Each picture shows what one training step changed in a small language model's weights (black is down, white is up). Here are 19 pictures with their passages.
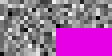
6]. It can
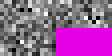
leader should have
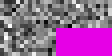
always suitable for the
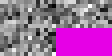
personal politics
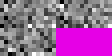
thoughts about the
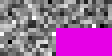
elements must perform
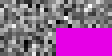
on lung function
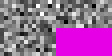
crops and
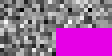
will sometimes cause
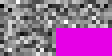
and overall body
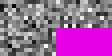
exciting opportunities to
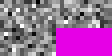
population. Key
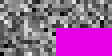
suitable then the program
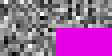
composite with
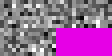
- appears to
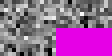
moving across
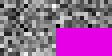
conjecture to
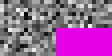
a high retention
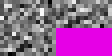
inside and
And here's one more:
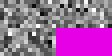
samples have the
